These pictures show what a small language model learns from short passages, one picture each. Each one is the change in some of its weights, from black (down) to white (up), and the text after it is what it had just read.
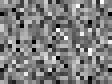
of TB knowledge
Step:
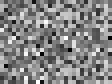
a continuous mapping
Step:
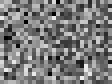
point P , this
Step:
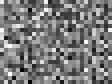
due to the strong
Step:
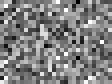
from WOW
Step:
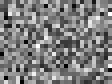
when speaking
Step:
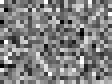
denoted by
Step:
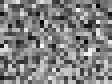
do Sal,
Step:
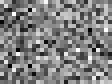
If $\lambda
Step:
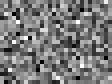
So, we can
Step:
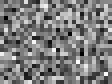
from tools to
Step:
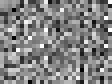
of some of the
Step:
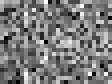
$C$ of
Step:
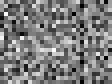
be a bounded,
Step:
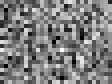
bundle with a
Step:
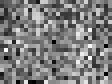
main result, we
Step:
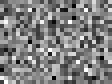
di uno o
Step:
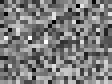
de programas
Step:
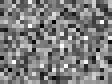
de evasão
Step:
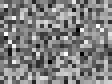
a reduced
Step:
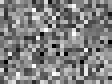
considered as spinal
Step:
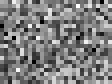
curso porque
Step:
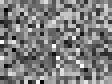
function is continuous,
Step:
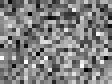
price of
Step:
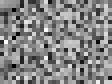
of the most
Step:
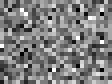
q : orde
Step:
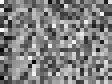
given by equation
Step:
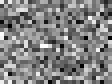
However, evidence
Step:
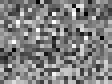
reclaimed from
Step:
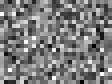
technologies of
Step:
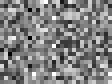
статьи в
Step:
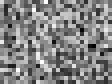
common support by
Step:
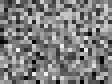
companies need
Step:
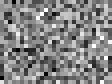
follow the procedure
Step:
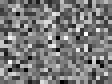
collecté les
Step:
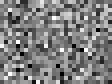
остро в
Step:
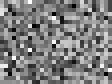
Exponer el
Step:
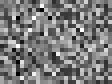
research is based on
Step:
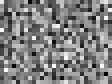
not depend on the
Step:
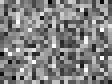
used as a
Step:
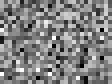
the codimension
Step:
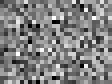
diente der
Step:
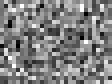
software for
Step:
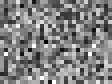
distributions sharing
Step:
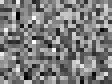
tools to
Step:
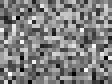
analysis related to the
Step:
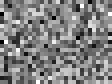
derived snow
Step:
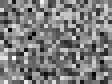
test approach to
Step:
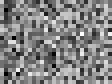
point of view is
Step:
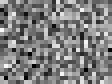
is isomorphic to
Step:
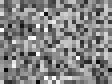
two types of
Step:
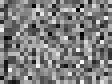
point exists in the
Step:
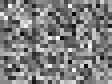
en acción entre
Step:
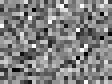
3. La performance
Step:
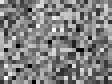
технологій в
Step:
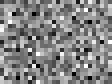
at ca.
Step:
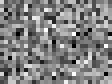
they interact with
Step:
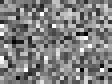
at m/z
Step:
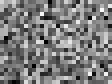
$n$ to
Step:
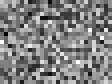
to improve the
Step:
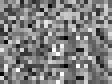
the residues
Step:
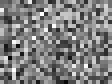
high level of
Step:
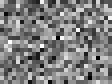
la historia
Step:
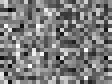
by \noindent
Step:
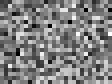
un enfoque
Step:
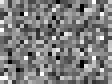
standard nodal
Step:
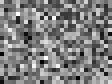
elements for all
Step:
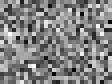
the image of
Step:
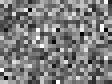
Hence the claim
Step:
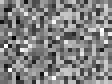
sequence of random variables
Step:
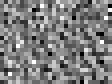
interesante el
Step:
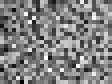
matter of knowledge
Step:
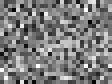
su capacidad
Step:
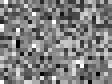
tools used to
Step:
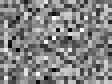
как он
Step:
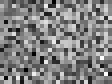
ring over
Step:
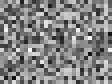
the analysis of the
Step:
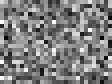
good motor
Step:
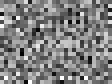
outlet The
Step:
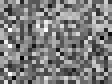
the respect to the
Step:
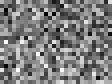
estimated by means
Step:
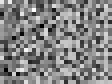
of meaningful
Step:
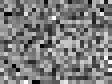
tout en
